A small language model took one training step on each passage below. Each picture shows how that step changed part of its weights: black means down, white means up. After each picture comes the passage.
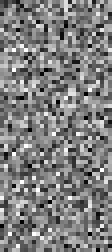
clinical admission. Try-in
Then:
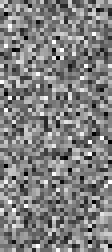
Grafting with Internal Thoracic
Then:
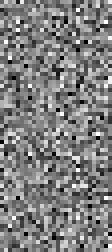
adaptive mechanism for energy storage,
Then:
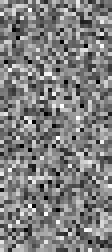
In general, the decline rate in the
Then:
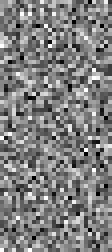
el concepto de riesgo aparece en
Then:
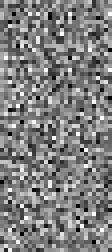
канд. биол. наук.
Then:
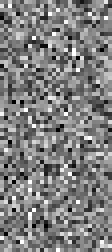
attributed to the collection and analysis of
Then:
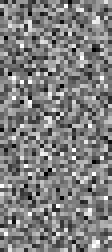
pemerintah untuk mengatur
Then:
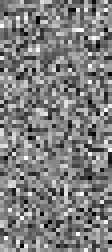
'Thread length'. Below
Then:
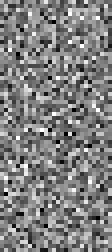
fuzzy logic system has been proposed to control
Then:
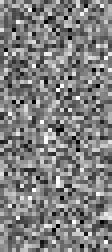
for the coefficients (or poles
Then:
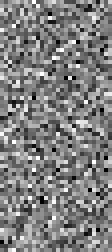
prospect she is determined to resist. As
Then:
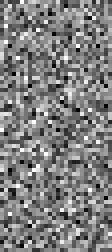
There is no significant difference in the perception
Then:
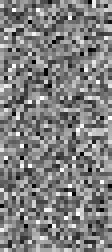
MacDonald MG,
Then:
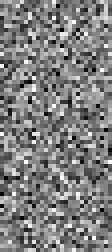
International Justice Mission. Ця
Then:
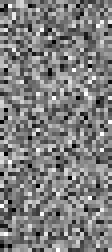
ғоя, шундаки,
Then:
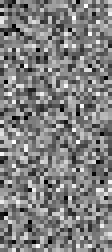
Pythagorean theorem. As
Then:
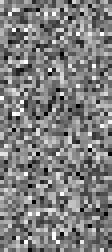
patients with PCDM however a continuation of
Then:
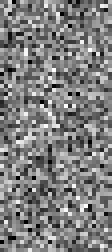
The presented results can be helpful to users of the
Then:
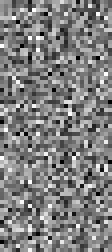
World Health Organization, Environment
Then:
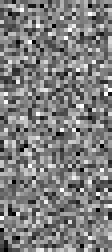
nafaqat inson kapitalining
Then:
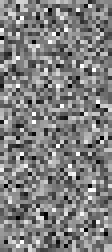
of anti-EBO coatings
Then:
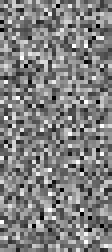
main factor that affects the wearing
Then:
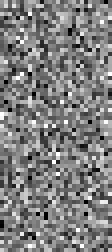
found in Switzerland. Once
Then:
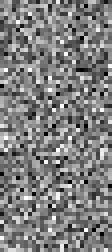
Važno je napomenuti da
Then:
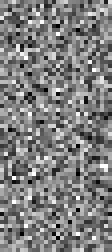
further threatens the achievement of countries of
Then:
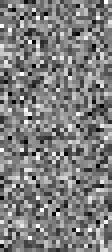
or 22.5% between one and four
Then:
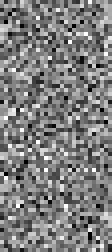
fading channel. The data has the
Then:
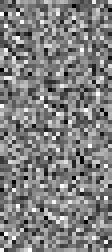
отсутствие контроля за
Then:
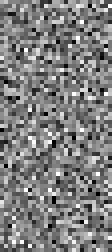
health impacts (Sahadat,
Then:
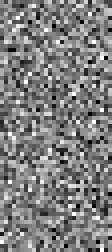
6. Reptile species identified from
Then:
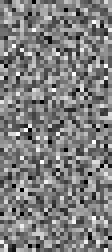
stop-motion picture directed
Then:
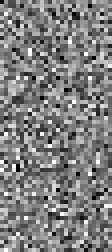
ya'ni xotin-qizlarning
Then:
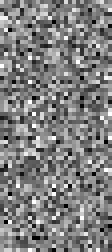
does not offer itself as an alternative
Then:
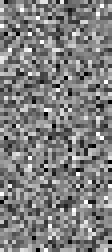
to give the 132 map a soft
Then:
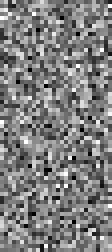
mashhur kishilar orasida
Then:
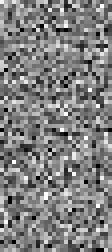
«yo soy amigo de
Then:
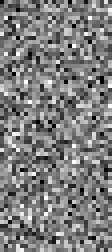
by incorporating additional parameters such as
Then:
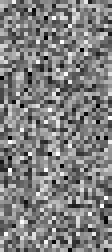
reliable system for understanding the career
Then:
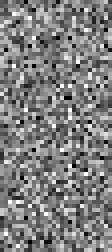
and exercises only. The correlation between
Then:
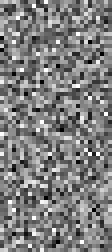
organisers to help sort out ideas.
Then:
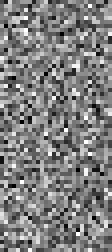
nas paredes e no piso, e
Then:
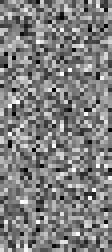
genellikle tedaviye devam
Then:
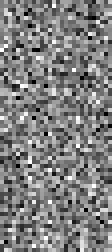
cura di C. Gasparri,
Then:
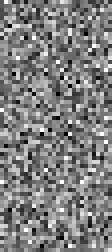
higher education to a qualitatively new level.
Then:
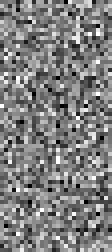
суто свої класові
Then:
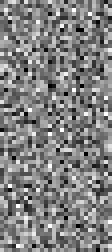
același sex. Atât
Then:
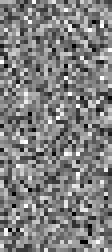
the picture-word effect and times
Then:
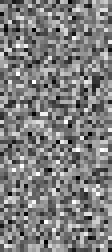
ko'rinishi asos bo'lib
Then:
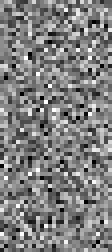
low-priced products with poor quality out
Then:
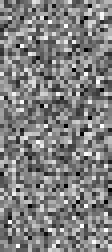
friendly. These findings align with
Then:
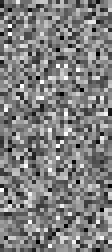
in output power as the grain size of
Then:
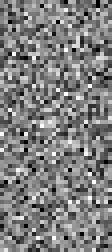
frictional and geometrical
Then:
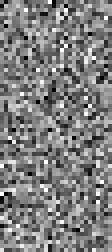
displacements in both AP and SI
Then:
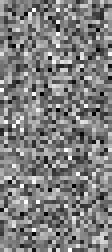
are in English. To this end, we
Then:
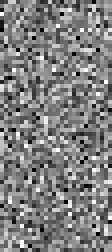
para diseñar cada etapa del
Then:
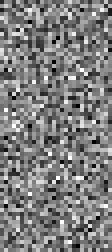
“Mientras la UNAM estaba
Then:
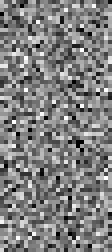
und Bedürfnissen Wie in
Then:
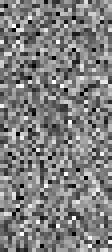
Бутенева была
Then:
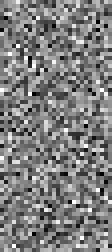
de croissance économique,
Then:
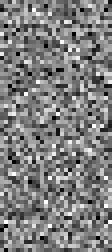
exsudats racinaires, sont
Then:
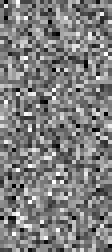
with 18.64% area percentage, and
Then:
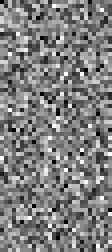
are concatenated to the previous string there are
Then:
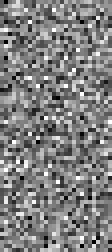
itu, MK juga berperan
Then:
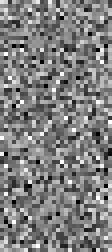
primer párrafo de esta primera
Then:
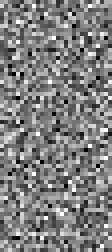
are cough, sore throat,
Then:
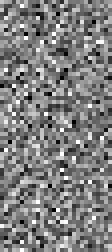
o gestor se compromete com
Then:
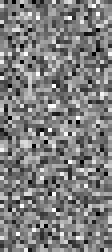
would be a natural solution to solve these
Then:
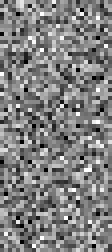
человека: процесс труда
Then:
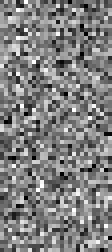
P, et al. Mammographic features of
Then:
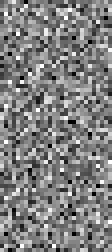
Rünzel - HiveTracks);
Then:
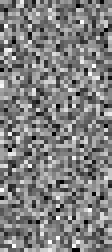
memiliki pola asuh otoriter
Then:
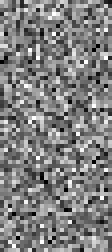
hubungan kedekatan,
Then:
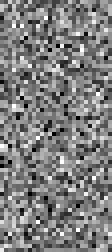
41 Гипернатриемия
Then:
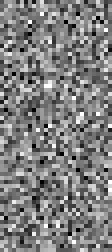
quite a lot of elementary
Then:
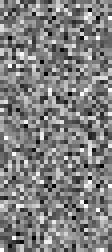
и естественное изменение в
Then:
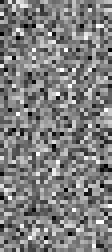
turli mahsulotlarni qayta
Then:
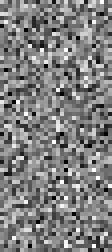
between the maximum to minimum peaks
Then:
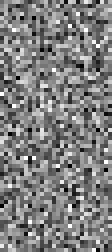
of students' perceptions and had a
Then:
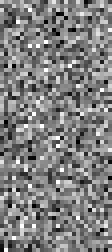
the adsorbed film behaves like the
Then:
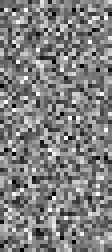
foundation for studying the psychological
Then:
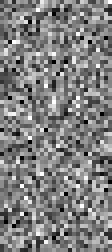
the flow visualization aberration. The
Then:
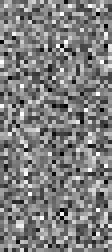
полностью изолируются от
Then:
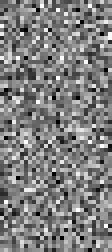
Midwife (for both genders;
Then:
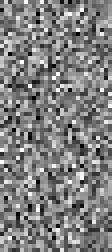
water bath for three hours and then
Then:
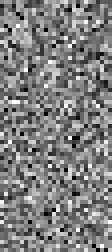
enhance the system. A cloud
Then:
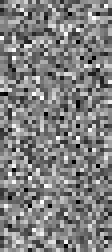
universities. The Attitudes of
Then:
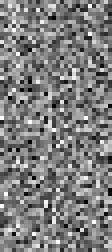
the Si body is thin, gate
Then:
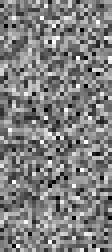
implemented across various aviation functions,
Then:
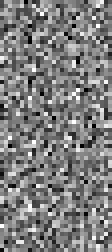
o profissional não aceite trabalhar em
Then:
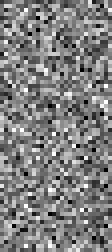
yozib bergan dozada qabul
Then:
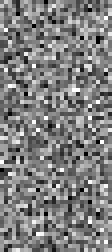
there was a desk, chair, and
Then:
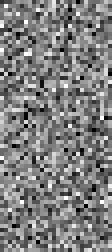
seen in any of the patients. In phase
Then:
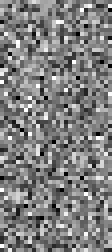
вибудувати відносини
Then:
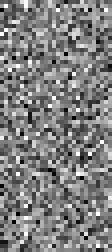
findings of the study explore that lack of
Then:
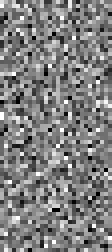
of soms daarna door de
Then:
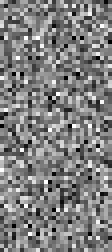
given in Table 1, and the proposed model equation
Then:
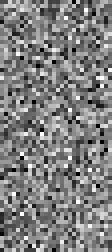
of the English Department to allow her to
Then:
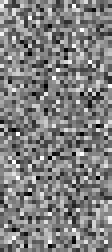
su formación, mas no es especializado de
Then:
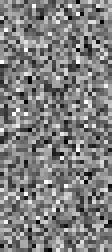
let go of purchasing physical media with
